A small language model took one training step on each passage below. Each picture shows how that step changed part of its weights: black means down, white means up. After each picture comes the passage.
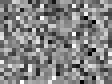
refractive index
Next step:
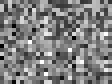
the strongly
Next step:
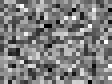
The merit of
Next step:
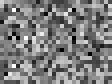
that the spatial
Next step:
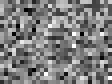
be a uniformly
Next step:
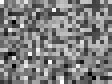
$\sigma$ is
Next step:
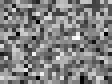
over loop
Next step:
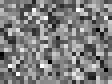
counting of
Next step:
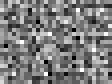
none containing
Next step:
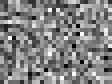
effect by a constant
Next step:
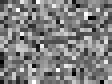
sense. However,
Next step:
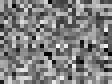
the end of the
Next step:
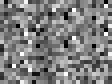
which implies that
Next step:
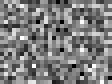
of freedom
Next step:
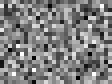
in this case.
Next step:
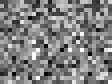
are calculated using the
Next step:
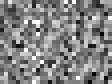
this result for the
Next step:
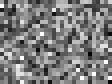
is sometimes used
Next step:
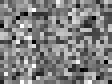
claim now follows
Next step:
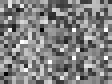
the left panel,
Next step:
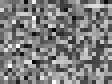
did not have
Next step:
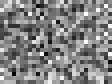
words of form
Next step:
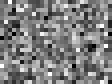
This factor was
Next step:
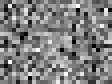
and their leading
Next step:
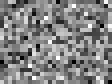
depend on previous
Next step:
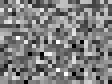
choice, most of
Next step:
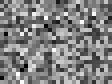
equation of Eq.
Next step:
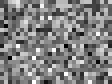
prediction equation for
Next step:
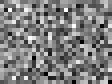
new physics might
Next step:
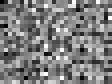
of bulk
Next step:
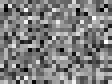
and the following diagram
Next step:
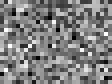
Note that master
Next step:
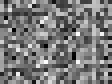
a black
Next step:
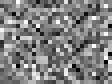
result that the
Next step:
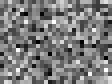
{\em We
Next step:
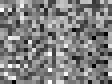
any positive integer
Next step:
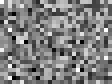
$G$ is
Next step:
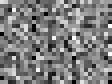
scalars that correspond
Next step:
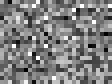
\epr It
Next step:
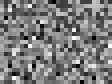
a reviewer
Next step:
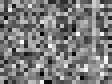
a point of
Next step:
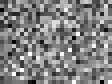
kHz. The
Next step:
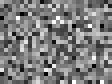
the heat equation
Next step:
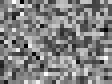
flat probability distribution
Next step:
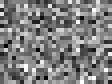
sector is
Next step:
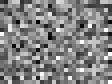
month =
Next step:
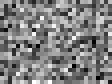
also corrects
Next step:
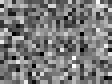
homological degree,
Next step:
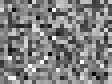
there for few
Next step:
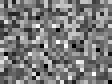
respectively, of the
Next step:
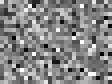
these ideas further
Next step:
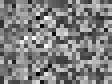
by the choice of
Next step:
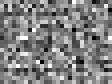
the formal integrability
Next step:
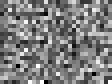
specific examples of
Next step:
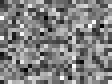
its asymptotic BDE
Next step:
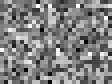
A solution flow to
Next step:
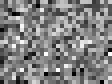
models. However,
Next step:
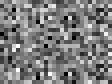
making complete
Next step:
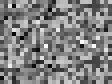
using $p =
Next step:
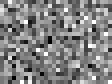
\Re$ is
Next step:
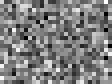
un scalaire
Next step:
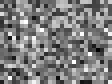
leads to the
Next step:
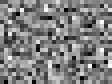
in Algorithm 1
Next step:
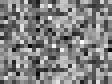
metrics are based
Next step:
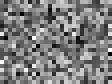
inputs, one
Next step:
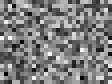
along a closed
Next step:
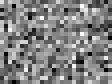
the inertial
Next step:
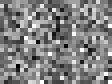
for different values of
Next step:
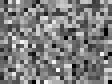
small. This result
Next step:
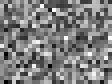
for longer time
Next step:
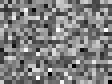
1st and
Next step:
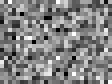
In particular, we
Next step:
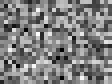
of the number of
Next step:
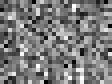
orders of the
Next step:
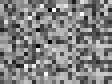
for the direct product
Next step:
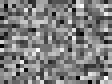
the effect of the
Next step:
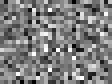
real excitation
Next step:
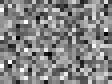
have the following
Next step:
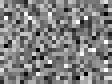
seem to have
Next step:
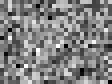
While the
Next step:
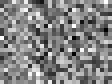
complexity with
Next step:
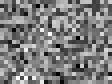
paper we solve
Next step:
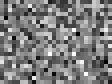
a real constant that
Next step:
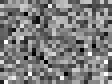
denotes projection to a
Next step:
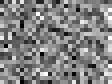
a cochain
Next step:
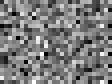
sources of error,
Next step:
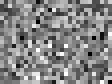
but the totalness
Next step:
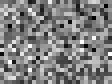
subarray be
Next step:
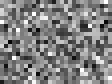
growing interface
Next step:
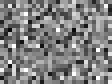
by random, and
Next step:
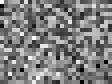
term ${\rm
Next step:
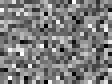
problem on these three
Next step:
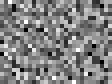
this section to complex
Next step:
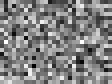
the knowledge base
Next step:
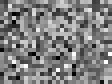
zero. In the
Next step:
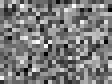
involution with
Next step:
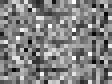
parity contribution.
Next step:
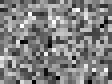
We conclude that
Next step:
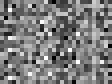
a more general
